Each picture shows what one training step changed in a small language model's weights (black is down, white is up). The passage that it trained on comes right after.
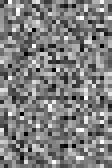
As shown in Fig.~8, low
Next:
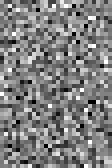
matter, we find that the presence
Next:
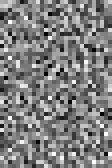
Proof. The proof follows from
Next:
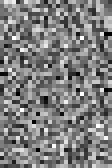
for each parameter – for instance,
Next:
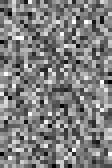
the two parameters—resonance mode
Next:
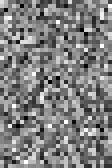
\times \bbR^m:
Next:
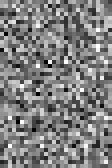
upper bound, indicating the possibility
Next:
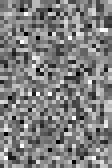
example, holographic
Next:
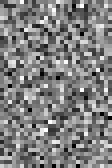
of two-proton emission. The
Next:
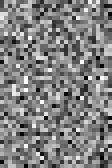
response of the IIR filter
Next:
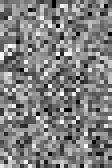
distilled water and stirred
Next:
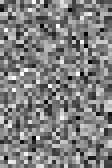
attempts to realize
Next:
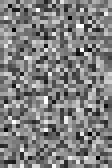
is not open. If it were,
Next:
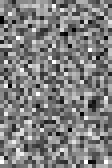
33. Retrieved
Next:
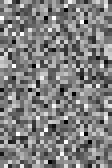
temperature and ionic strength.
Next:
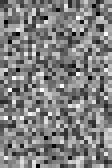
complicated UTIs.
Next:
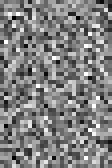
Ha Noi) \medskip
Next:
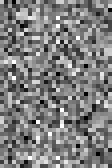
orders of interest in this work
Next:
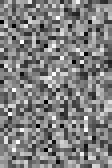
at whole. Considering them
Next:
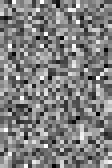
β -naphthol.
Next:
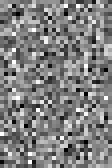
be at low collision energies
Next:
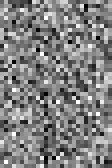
receptor agonists and
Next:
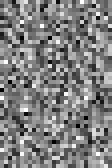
products from other countries / nations
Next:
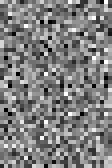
organic white cabbage
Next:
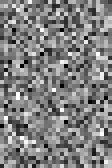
profile similarity; in
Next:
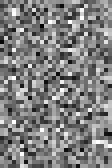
controlling central frequency and
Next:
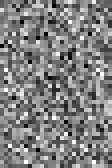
natural urges, dry and
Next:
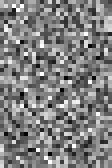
healthier lives because of this
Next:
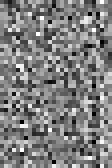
which $M_i^*\simeq
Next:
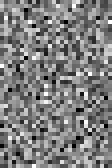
is the class of all flat
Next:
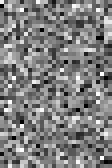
orthonormal base of the
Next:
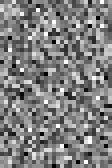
We conducted these calculations using extended
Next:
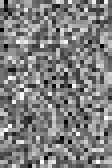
potential applications in antimicrobial
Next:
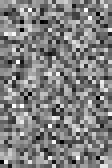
a good color cannot be
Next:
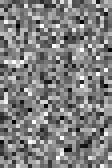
burstiness and gas
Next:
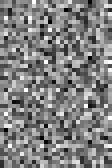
the geometry and analysis choose the path to
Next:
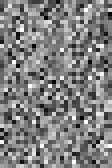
the OIC countries. As
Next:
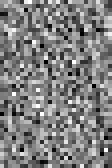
with $\rho_i$
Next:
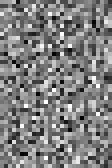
regimes, depending on whether
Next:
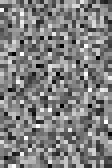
\noindent October 2006
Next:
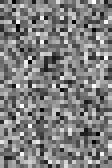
d\xi \left(
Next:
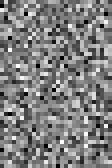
To date, very diverse methods
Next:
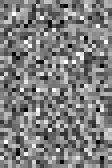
is plotted in Figure 4 at different
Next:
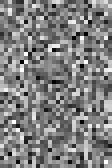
walls (e.g.\
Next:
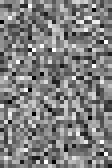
\end{align} When
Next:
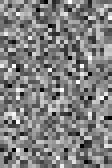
symmetric and antisymmetric linear combinations
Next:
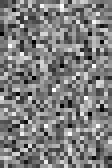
\begin{equation*} \small
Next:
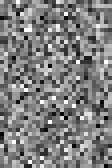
with various ways of functional techniques and
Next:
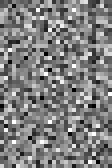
solve the MDP problem.
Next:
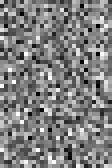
results we have to recall some
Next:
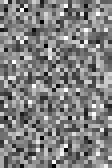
attributed to educational level. This
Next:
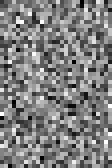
Different types of
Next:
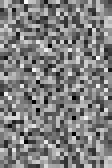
of artificial intelligence
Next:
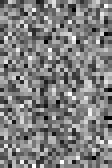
the responsibility of organisations
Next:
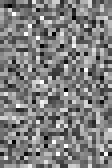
flow. % %In conclusion,
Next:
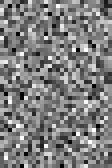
all $V> 0$, the map
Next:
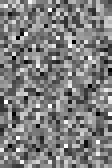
understanding of the product as a
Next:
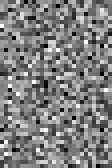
State. Similarly,
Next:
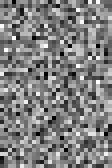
patients and thus improve compliance.
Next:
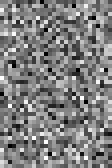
lost at each of the four
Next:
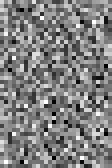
derivatives have not been isolated.
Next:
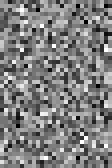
systemic therapy [5,
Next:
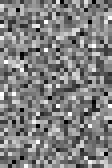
meromorphic. Choose the
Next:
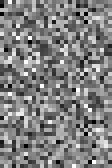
[2] Department of
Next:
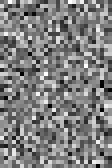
double parton distributions for the
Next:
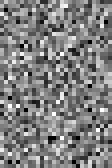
to go to high school.
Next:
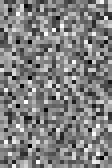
Natural Heritage
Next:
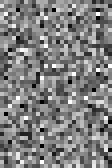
elements involved in Peace
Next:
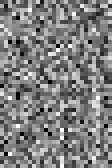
\leq 1$. Finally, at
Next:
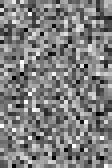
Einstein equation together with a
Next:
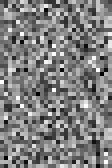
the constraint $0\leq
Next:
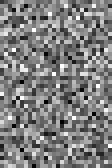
have written an R-package
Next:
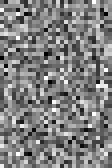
set $K_1$. It is
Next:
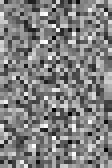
the Gujarat
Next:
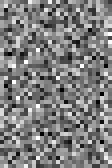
the blue minor axis
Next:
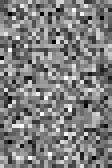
Let $M^d$ be a
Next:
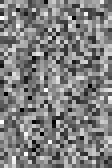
changes in the double-peaked
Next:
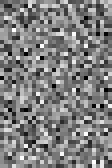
\textit{light field},
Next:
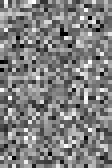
THz emitter is
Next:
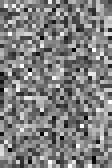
high precision [13]. By
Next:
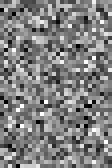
3$ there is only one loop
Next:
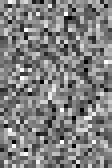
of nematic liquid
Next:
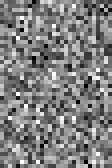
(EPSO) algorithm and edge
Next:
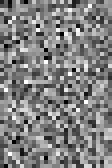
as follows: \begin{enumerate}
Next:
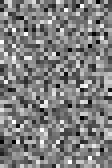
from the ground-state manifold and
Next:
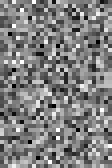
heavy average atomic mass
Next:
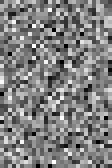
calculate the approximate matrix area
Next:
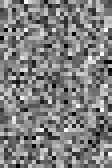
of the inputs at the corresponding
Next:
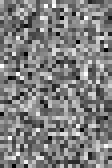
\cite{DET} it was
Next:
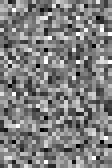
and output, one can record
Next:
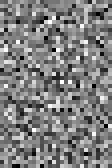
X.S.$ be a standard
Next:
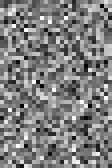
of KANs to
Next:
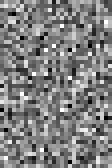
new facilities will require a
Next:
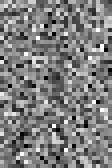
implementation of the algorithm, we note
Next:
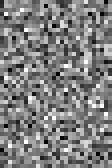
of extracted work for the
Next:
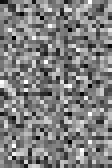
and show that the even or odd
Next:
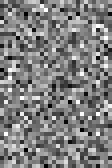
floorplanning estimator.
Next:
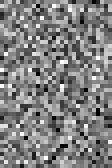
important intellectual content.
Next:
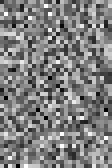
more than one eigenvalue having
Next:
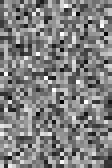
\newcounter {contref}
